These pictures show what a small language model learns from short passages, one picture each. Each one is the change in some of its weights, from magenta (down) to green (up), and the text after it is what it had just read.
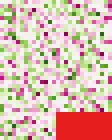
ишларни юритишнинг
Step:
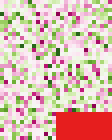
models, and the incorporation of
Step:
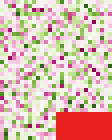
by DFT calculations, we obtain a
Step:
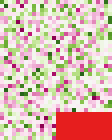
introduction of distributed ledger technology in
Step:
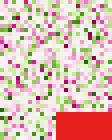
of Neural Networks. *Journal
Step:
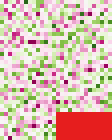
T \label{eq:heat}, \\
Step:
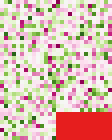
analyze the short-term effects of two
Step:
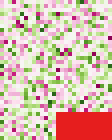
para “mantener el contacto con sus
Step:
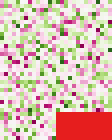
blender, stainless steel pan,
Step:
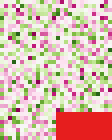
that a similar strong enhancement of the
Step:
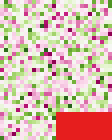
dalam menggunakan bahasa tersebut dalam
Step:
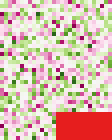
noise models, we ask the more fundamental
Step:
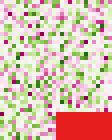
paar weken later blijkt
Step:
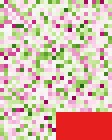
acceptors were adsorbed from
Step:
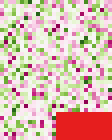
are imagined to jump between populations
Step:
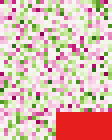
disease in terms of chronic integrated
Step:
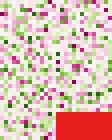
ABSTRACT Developing social
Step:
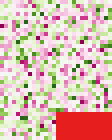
from each other and have their own characteristics;
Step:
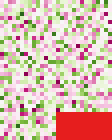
travel photon $t'$ when from
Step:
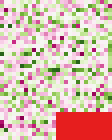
های پژوهش
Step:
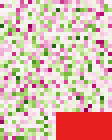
"Alpomish" dostonida ham
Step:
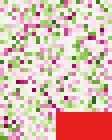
corrections. The overall precision on
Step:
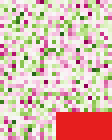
etila boshlaydi[3].
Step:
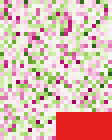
permite el pago directo por el
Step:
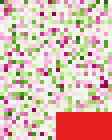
| Issue-5, August
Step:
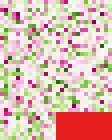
structure. ⁽²⁸⁾ The
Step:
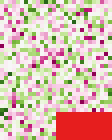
vosita), hikoyanavis
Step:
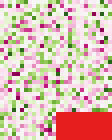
work. Understanding the importance of
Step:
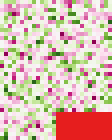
data analysis, and interpretation of the study.
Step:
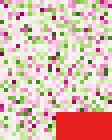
ko‘pligi *kumt*
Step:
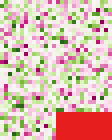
parameters. \noindent {\bf{Generalization
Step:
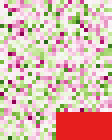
strategies. **Materials and
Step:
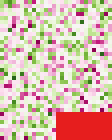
control over selection method, enabling
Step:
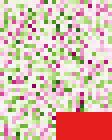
professor (O'zbekiston)
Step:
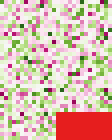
Figure S2: Color-chart of
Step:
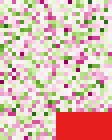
and adapt to internal and external
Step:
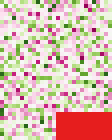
Maksudjon Najim
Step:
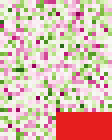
region of Metsova. J. Small
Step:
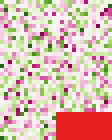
masyarakat sebagai bagian dari
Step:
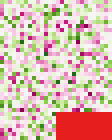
what form of training to use, so that the
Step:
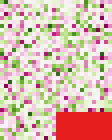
several alternative products on the control of
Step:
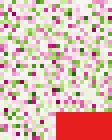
and science in preschool years when they have their
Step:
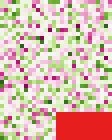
Makalah seminar Nasional
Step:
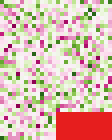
Arnold. - Banich, M.
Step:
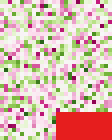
Weyl, {\it Group Theory
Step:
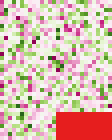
PUC-SP Mestranda
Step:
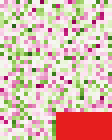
una Vida libre de Violencia”
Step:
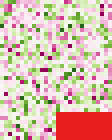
better construction. This work is aimed at
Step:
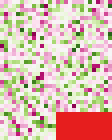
field $H_{c2}$ has not yet
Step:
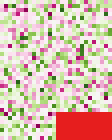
Examples include: (i) inserting
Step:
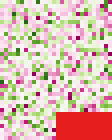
In this section we generate a computer code which
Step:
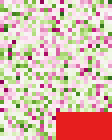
3\,\mathrm{GeV}^2$ and smaller
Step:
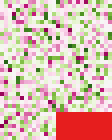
in gamma-ray astronomy”.
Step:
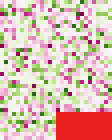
is the fear of being without a mobile
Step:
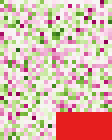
set, and then obtain the prediction results of each
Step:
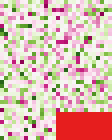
$\theta = 0^\circ$, we obtain $\phi
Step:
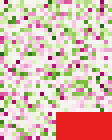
proposed a general framework that, in principle,
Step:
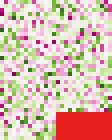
apresente evidências textuais;
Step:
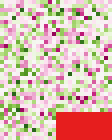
validation of the cohesive element model.
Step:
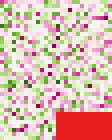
we implement PPM with a simple generalized linear
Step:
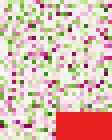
or motorbike that they could
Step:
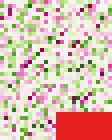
“ausência” de algo, uma
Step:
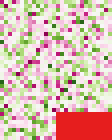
of formalizing the HUB as a
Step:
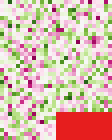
% references section % can use a
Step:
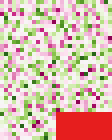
and angular), they are also complete, so
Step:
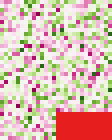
has objective validity and has place in negative
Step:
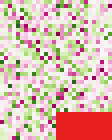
panel illustrates the variation in survey area
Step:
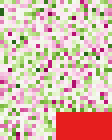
Vida. *Education Policy
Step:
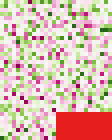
by an unbiased single step model was
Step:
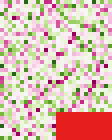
Wie in de tuin handmatig
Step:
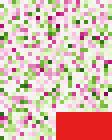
title: “**Youth
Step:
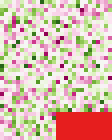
The 1-dimensional basis subspaces,
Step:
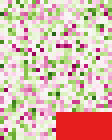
sem giz, lousa e o contato
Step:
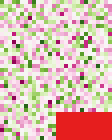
A sociedade ainda cultiva
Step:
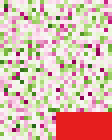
was conducted in a laboratory equipped
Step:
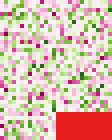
\widehat v^\ell}{\partial x} +
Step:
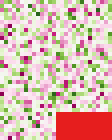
mechanical muscle strength tests in patients with
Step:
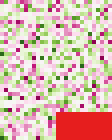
patients. Vitiligo develops due to
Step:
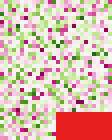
25 1 Experimental group 2 3 pre
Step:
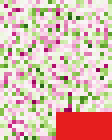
Nation, 1780 to the Present*,
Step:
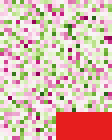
alunos com deficiência pode
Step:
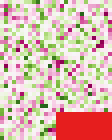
pada Perbankan Syariah:
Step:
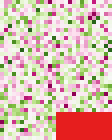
action for the LGU to consult legal
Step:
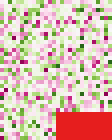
the stellar evolution: N/H in the few
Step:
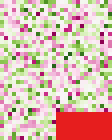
better handle the coexistence of containers
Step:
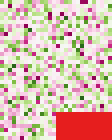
(Y/N)? What modifications
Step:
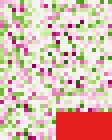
the importance of understanding the effect of
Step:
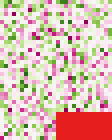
Nagy A (2023), Comparing the
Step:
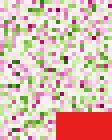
metal accumulation and detoxification mechanisms
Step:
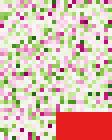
xossalari qarama-qarshi
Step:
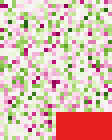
формуванню готовності
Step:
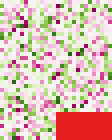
with boundary conditions imposed at two of its multiple
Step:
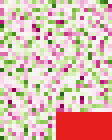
meningkatkan motivasi untuk belajar
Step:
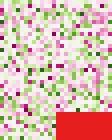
school in combination with modern technologies, to
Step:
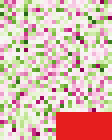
relatively lower in women living in
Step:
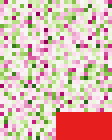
work, a network of urban green areas
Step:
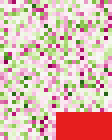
واژه قدیس
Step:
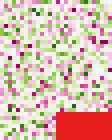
level of investment attractiveness and
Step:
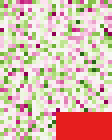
visual pattern. Since $\mathbf{W}$
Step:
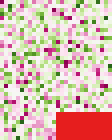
detecção de infecções latentes por
